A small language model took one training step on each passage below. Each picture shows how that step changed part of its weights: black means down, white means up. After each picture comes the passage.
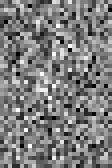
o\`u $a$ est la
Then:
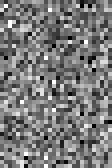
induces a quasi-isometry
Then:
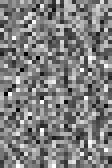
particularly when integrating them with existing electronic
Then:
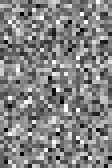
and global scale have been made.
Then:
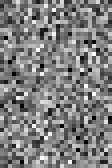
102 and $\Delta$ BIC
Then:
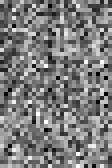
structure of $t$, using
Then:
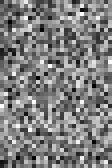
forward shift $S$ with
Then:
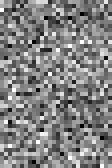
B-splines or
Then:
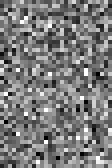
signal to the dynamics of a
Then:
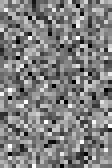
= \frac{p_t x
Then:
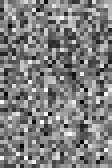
maximum nullity of complete hypergraphs,
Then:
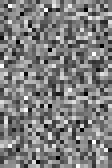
faces. Let $1 \le
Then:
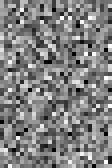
\frac{\partial}{\partial z}
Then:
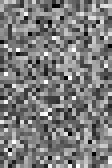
can be constructed to prove multiple data structures
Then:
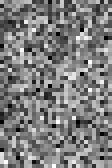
particle becomes the left one (phantom
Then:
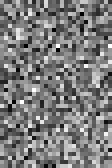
a behavior and suggest that it is primary
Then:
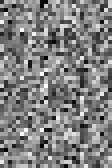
function of environment and luminosity and
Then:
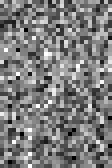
mass $m$ and a massless
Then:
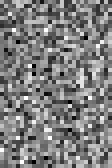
suppression factor of $v$ for
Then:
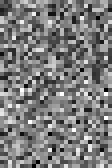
target set and a safe set,
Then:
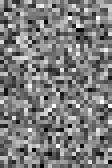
market should be hedged by
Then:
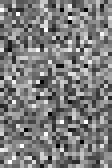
Heisenberg equations of motion and
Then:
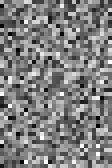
larger characteristic grain distance than predicted by
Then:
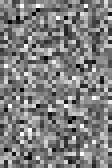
to solving problems, in which dynamically
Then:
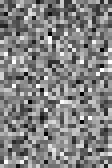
intent detection systems that
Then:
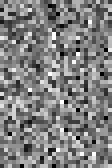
\right. \end{equation}
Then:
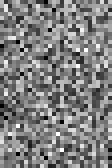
Elektronik und
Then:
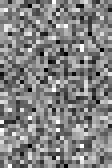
} \maketitle \section{Introduction}
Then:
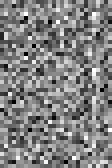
like to study this case.
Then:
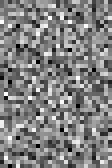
\item[(i)] We generalize
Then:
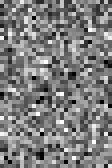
within a very narrow centrality class
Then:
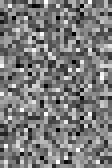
**Definition 3.3** *The
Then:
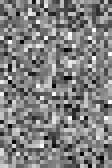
a greedy submodular optimization. Note
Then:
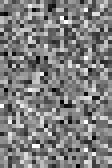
projections in $\m$ such
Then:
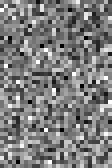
This observation gives an approximate time scale for
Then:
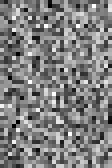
$P_N$ from
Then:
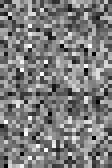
the corresponding ones in the stochastic case.
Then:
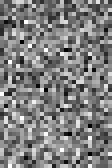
measurements. In addition the $TB$
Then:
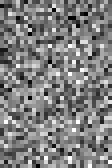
lid-driven cavity flow,
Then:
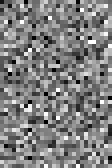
(i.e. with higher
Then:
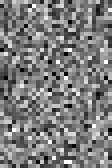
section with semiminor axis
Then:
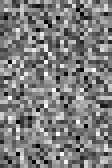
**Figure 6:** **Figure
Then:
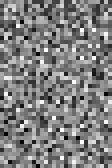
been playing more and more important
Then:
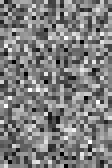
of the phase space distribution of the
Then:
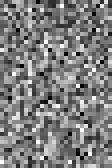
for all prime $N$ such that
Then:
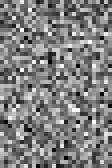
on Hochschild
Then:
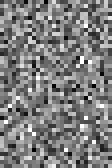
cooperating members in which all members
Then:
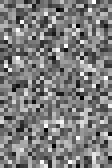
and is the interface to tie in
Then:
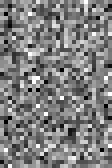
$\xi$ is the normalization factor determined
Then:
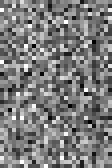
with additional conditions on this lower bound that
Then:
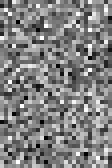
We have the very useful result
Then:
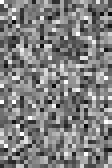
produce the term \begin{displaymath}
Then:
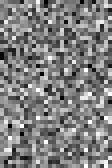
times within the one-hour interval
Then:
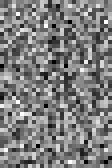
main drawback of this approach is that
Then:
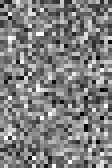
the reflected waves from the
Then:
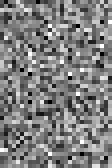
Hongo for fruitful
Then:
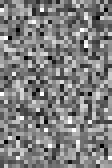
The oscillation pattern indicates the effect of
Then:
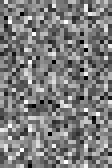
constraints. A key innovation
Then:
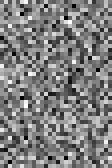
previous Section. We start with the following
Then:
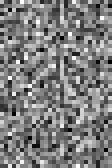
droite immobile, un
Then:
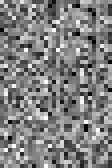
on the exponent of the factor \be
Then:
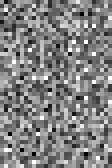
of the ITM, could provide a
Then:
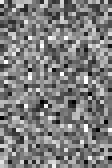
lines indicate the real parameters.}
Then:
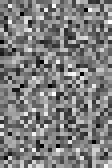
activities. Fig. 2
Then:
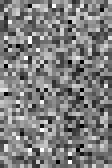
Facebook. Our study has
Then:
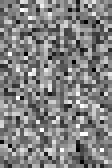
Section \ref{sec:con}
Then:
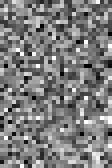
From the two selected magnetic maps, the
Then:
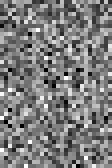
out here the following as being most
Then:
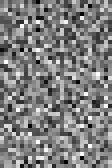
author = {Serge
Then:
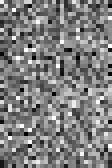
polarization states, contain significant computational
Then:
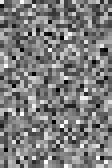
characteristic classes prevent the use of these
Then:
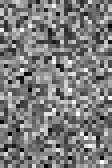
imprint induced by the
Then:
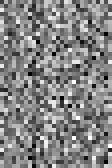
\begin{equation} \tilde G
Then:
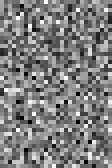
results hold if one replaces
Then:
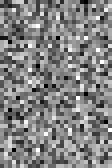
$\cC$. For further upper and lower
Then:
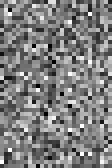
smaller Wasserstein distances
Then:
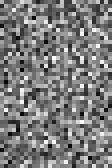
previously reported results. The correlations between
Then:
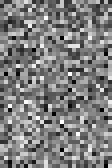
two star-formation tracers is relatively
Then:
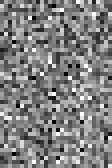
Engineering from Bilkent University in
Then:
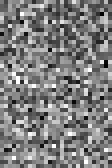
relative information between bars and
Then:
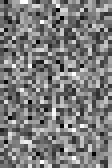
calorimeter upon the initial
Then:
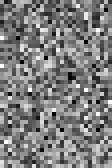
shows the pairwise scatter plots of the time
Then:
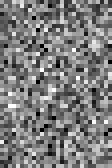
from this resolution, which is given explicitly
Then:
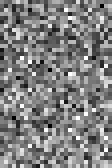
as the tumor core
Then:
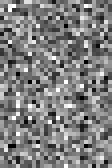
the shape of fingers in a
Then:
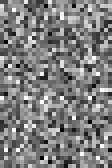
in the coherent-state over-complete
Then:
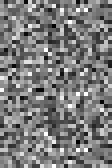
processes in a small magnetized
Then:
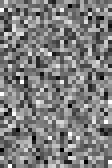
are quasars most likely to
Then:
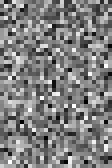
are used as part of the
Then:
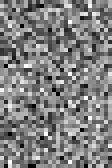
particle decays, but we will confine
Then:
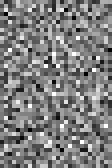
and encouragement.
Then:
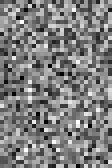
symmetric $t-$hyperbolic system in
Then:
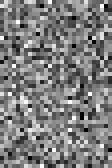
Unlike an industrial control
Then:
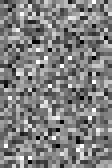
TM can emerge from the
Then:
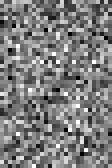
depends only on $(M,g)$.
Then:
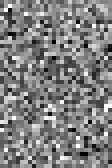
as shown in the legends.}}
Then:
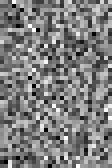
$d$ tends to infinity when
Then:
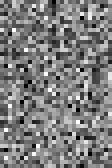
order parameter and the $Z$-factor
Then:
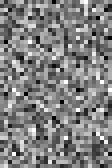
$\chi_2$, which gives
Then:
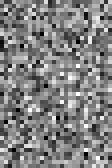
of the singular $K$-extension
